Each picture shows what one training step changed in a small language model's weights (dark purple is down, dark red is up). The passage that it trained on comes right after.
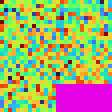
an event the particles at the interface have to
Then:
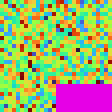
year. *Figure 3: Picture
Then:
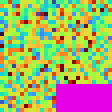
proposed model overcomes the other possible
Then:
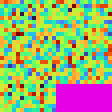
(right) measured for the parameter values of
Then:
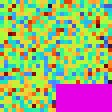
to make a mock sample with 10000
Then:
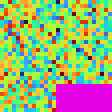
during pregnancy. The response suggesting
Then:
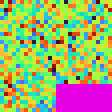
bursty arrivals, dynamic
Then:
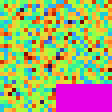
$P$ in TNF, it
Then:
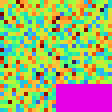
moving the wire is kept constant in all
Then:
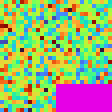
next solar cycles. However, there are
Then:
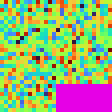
N.L. thanks MEC
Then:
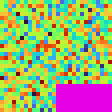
for less powerful, mobile
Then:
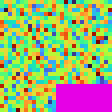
spins determined by neutron $\beta$
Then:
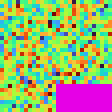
knots), which signal the presence of
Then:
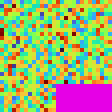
In the scope of this paper a novel
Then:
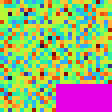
is proportional to the second power of the Planck
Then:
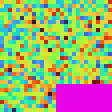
is always unstable and $O_+$ is
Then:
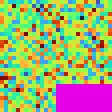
proton radius, provided the measured resonant transition energy
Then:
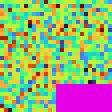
them which increase with increasing density. These interactions
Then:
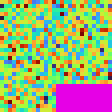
in the control plane with packet forwarding carried
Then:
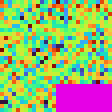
elementary cell consists of altogether 12
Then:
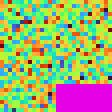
are much larger than $e$, and found
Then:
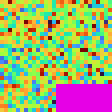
presence of strong residual correlations in these deviations is
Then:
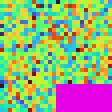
deviation of Daphnis's orbit
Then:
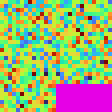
in nature. Moreover, scalar fields are also
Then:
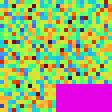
Humankind's understanding of the fundamental
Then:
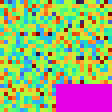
behavior. \begin{figure}[h!]
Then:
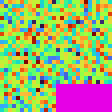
\def \mV {\mathcal V}
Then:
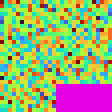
decay of the scattered power beyond the
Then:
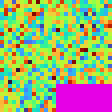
recombination line spectra. In particular, these
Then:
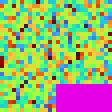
materials (SiC substrate, ZLG
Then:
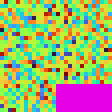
the power spectrum of the gravitational potential at redshift
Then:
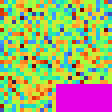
The constraint \begin{equation} 0 <
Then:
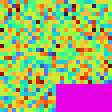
and P.~Olesen, ``An
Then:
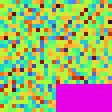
stable for different use cases. Generally,
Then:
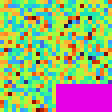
regions and we do not capture any correlation between
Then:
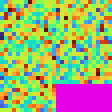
as the isospin splitting of nucleon effective mass
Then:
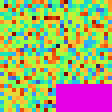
assumed, and the momentum resolution of the final
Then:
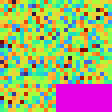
the efficiency of a single active site, likely
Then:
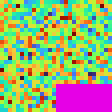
random sampling in the design scheme.
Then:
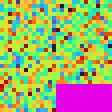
presumably also for producing a strong disk
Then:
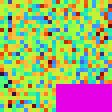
a solid performance. As an original contribution,
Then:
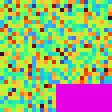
emphasizing the need to choose suitable devices for
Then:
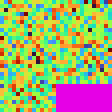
Systems, Institute for Basic Science
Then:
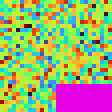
malice, but they concretely
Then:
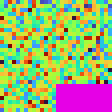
enlarged the achievable rate region
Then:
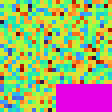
\) as specified above, chiral symmetry is
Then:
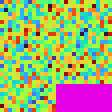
the variation of photon energy. The strongest
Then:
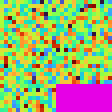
processor which converts a program written in
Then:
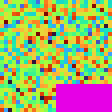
The $(X^n)^-$ binding energy
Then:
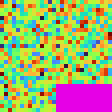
internal field evolution is somehow resulting in
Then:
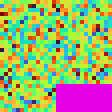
at high redshift. More challenging than determining
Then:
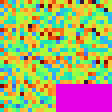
\BibitemOpen \bibfield {author} {\bibinfo
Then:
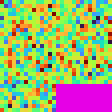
star $\pi$~Aqr. }
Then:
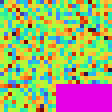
\subsubsection{Density and singlet pairing order
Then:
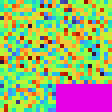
positioned a single IRS platform in
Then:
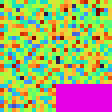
length $\alpha_1$, it encodes
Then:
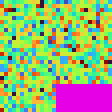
terminating dislocations on adatom
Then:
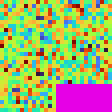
arbitrary distribution of their natural frequencies and moments.
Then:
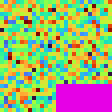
essentially dictates how the IR
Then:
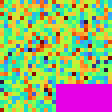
chosen to force the number of waves under the
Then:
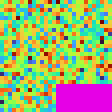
In addition to $\tilde H$, another
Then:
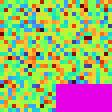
explaining the good agreement between measurements made using
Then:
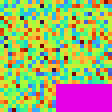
fraction of magnetite nanoparticles is shown
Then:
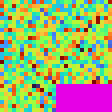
b is the ratio between the gain and absorption
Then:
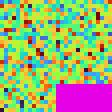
not be true class; and TN is
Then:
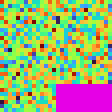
is only slightly larger than that without trapped
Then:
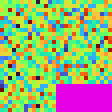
indicates a misalignment that needs
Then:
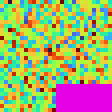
deviations ($\sigma$). This measurement can be compared
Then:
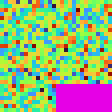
enough to construct a composite two Higgs doublet
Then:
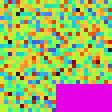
first consider the previously-discussed case
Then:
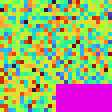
event with large multiplicity can shed light on
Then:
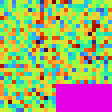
of both C-rich dust and
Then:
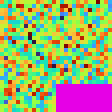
the detector through the state variables $\Delta
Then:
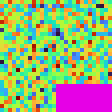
| | Petroshimi
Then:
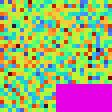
that the sample size is sufficient. The third
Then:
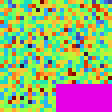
classes for redefining, for instance,
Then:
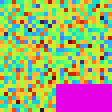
to disentangle especially if also the
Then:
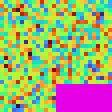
of the gluon propagator. Crosses mark
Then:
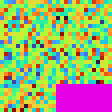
flexible symmetry-free numerical realization of
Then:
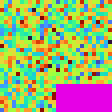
or $\gamma-p$ interaction can be
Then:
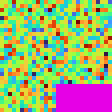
processes with $K_{L}$ meson in
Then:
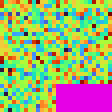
provides the energy for quasiparticle excitations. Our
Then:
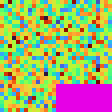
in Bulletin of the
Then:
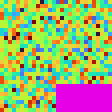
distortion treatment. We found compelling
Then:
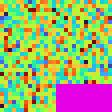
more important than the leading terms from the higher
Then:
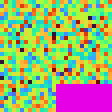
where the anisotropic (solid) curve deviates
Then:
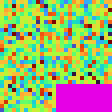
[4]Department of Electronic Engineering,
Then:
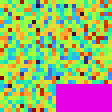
signal $\mathbf{x}^{\prime}$.\\
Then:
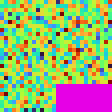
was supported in part by the Office
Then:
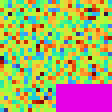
Observatoire de Paris,
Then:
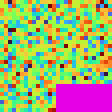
microscopic dynamic processes governing the interaction of water
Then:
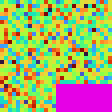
expected due to its very high sensitivity across different
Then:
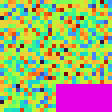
after each measurement in order control the evolution of
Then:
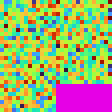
of certain constraints regulating the decay of
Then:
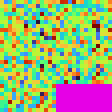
binning and the removal of the
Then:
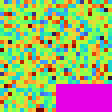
from the bosonic sector and consider \be
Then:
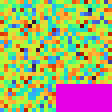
Nuclear Physics, Zakopane
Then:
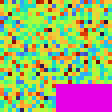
evident for both runs. However, the
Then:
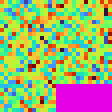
J} $ is the CS measurements of
